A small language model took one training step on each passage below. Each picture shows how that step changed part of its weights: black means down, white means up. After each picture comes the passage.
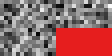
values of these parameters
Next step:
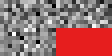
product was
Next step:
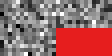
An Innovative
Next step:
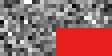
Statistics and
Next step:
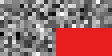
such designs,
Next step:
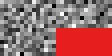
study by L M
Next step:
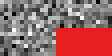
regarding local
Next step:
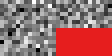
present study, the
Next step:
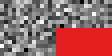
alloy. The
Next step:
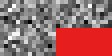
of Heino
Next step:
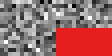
A Study
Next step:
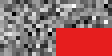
any country,
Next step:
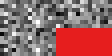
Data Analysis
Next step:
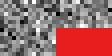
The maximum
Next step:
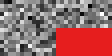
and Trend
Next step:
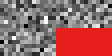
read and approved
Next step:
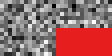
might help in
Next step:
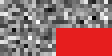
In Fig.
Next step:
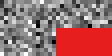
for longer time
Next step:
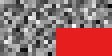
off. The
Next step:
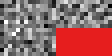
text and
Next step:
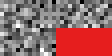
digital intervention
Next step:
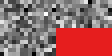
from upsets
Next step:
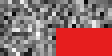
severity of
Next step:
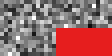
necessary for
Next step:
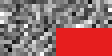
modules which
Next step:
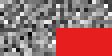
and rapid
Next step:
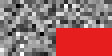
its core,
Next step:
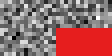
structure under impact
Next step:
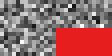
on the stress
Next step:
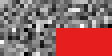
across member
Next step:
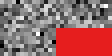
detected) with
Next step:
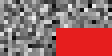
was a greater
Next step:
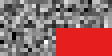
of interest in
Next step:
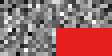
Mach number.
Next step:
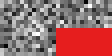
structure also contain
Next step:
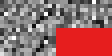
use this system.
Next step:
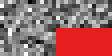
often seen
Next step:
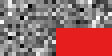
These factors force
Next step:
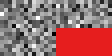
explosion in
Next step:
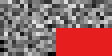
functions and
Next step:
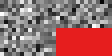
influence the
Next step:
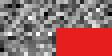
part of a general
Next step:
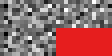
parameters. A
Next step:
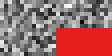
action based on
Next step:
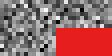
level name
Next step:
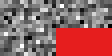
observed frequencies
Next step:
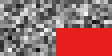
the people, the
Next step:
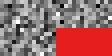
union of
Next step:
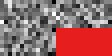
forms of
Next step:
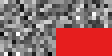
with others;
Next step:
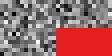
after receiving
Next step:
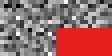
been felt
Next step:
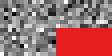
first used this to
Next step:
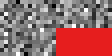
have recently
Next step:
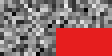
groups had 100
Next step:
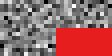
characteristics and
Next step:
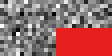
a lesson by
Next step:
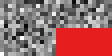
reported for the
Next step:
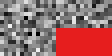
and Rose
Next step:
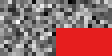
recover its
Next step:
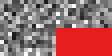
their jobs
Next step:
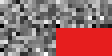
and 2 Cm
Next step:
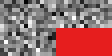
Here we can
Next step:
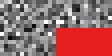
and female
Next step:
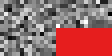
the training data are
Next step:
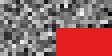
data from the
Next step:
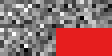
Liu H
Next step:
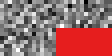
a determinant
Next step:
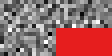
their drugs
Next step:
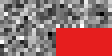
the IT
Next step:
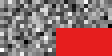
markets. In
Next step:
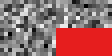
the process:
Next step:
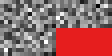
data collection,
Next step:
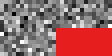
by the pH
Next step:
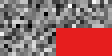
size of the
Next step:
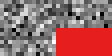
the surface of the
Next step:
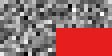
with the state or
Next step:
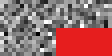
as a major
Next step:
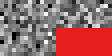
observations in different
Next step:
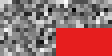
but also to
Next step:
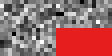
the interviewers
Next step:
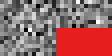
having their
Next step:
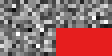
energy systems,
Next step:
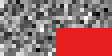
in this paper
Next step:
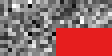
wave was
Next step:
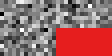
reduces risks
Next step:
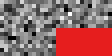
of data used for
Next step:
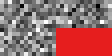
used as a
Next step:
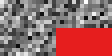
in $A -
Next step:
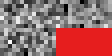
its' weights
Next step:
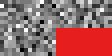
do. The
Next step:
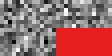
operates 10 of
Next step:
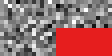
owing to
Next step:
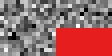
on throughput is
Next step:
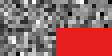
The object of
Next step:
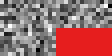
relating to
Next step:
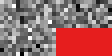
• Age
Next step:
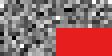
in network optimization
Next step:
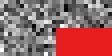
for human rights
